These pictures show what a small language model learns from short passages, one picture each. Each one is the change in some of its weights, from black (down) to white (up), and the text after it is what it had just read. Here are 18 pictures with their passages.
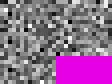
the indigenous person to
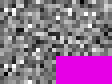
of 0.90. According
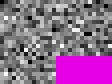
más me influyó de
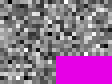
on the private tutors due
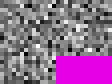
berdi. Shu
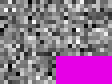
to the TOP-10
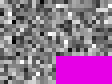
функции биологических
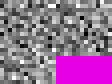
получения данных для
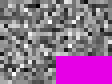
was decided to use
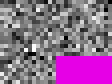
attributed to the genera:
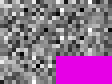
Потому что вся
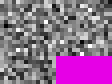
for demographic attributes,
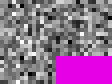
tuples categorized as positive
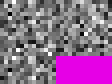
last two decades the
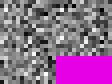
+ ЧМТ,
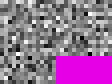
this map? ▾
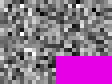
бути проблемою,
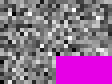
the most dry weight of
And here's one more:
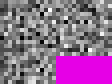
establecida por el
